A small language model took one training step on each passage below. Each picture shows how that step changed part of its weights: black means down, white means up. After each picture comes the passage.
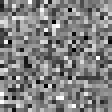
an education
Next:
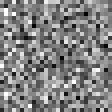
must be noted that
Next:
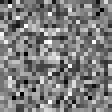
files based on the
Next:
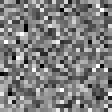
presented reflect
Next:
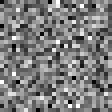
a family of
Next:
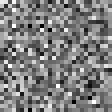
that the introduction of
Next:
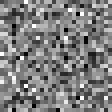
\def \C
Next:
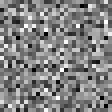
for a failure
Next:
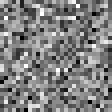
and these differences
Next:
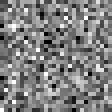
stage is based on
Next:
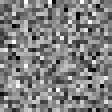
So we can use
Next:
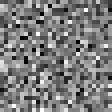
classified into
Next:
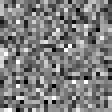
environments. The
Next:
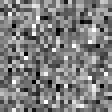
the development of this
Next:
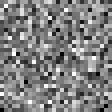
the torsion
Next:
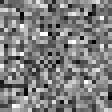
can greatly
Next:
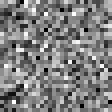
which implies there exists
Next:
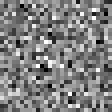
of each step,
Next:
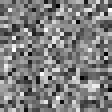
program, the inter
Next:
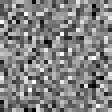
dimensional variables
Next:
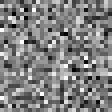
quickly which
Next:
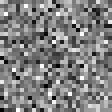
the local-global
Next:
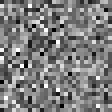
is shallower
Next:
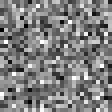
is to develop work plan
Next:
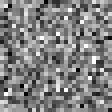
layers in this
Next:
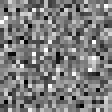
the approximability set
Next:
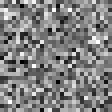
As suggested
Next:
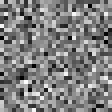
- Environmental
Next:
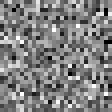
of the 20th
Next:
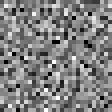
for the noiseless
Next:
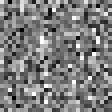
it suffices to
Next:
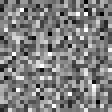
in ticks is
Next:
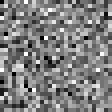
is carried out
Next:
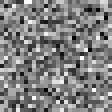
sense for
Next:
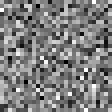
in their preservation
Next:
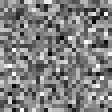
class (see, for
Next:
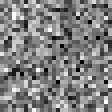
\] \medskip
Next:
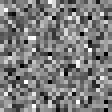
Throughout this
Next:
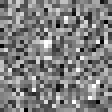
therefore set up to
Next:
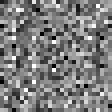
a symplectic
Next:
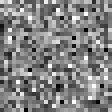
the second-order
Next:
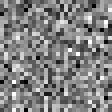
and Natural
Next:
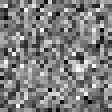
both body
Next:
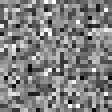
generator of a
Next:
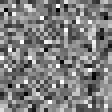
everywhere, and
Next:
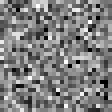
certain continuous functions
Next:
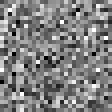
is in the form of
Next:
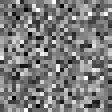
if and only if they
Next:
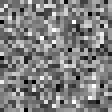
the other models,
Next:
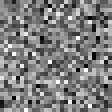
the nodes when
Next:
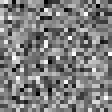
they become
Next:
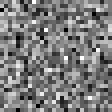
some GPU
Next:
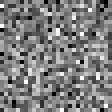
fact a family of
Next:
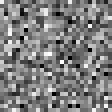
The aim of this
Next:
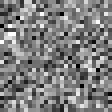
scheme. The
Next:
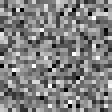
convergence of the first
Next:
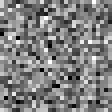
results in existing
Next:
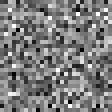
a complete set of
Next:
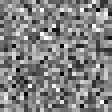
my products
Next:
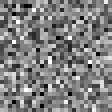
left). For a
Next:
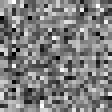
papers working on
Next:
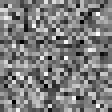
that typify
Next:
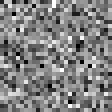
of dogs and
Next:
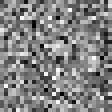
the consideration for the
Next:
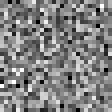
from table 2
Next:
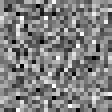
assessments of the
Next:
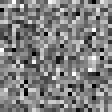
the origin with
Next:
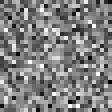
other types of
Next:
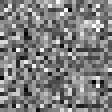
an explicit
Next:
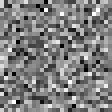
million people are
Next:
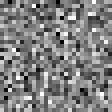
also establish the
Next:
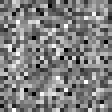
to be easily
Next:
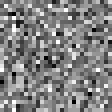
is a (not
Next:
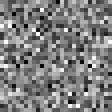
of dynamics
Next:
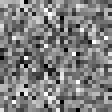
we can take
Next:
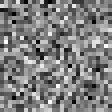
report on the
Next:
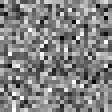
respectively over $\{a,
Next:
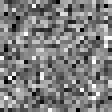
groups helping
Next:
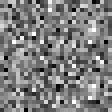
the solution to the
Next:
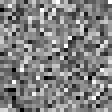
as possible. I have
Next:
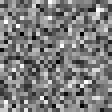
cancellations in
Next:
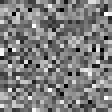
of Kebbi
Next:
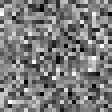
the velocity
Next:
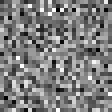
Gore extended
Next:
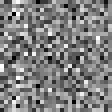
with a normal
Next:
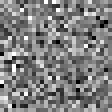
shortage of
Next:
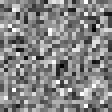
\text{ with }
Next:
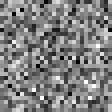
to have the same
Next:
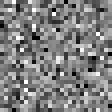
the symplectic
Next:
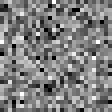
is present in all
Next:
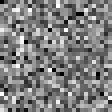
locally constructed
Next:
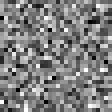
that if $z
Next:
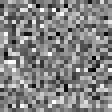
identified. In
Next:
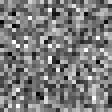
be precise we
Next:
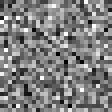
an element of positive degree
